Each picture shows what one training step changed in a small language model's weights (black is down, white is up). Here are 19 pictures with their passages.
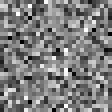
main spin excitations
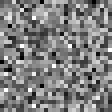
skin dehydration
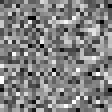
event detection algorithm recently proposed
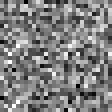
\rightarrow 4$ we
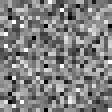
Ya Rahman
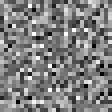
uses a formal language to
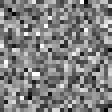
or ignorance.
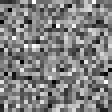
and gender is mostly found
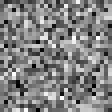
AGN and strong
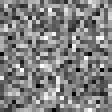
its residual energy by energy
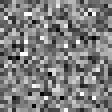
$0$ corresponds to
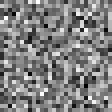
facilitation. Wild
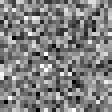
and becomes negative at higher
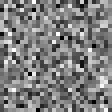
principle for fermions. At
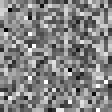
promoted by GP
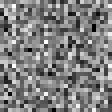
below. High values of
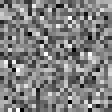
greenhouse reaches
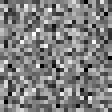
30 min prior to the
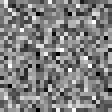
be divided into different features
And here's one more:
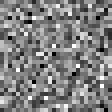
four panels (the small
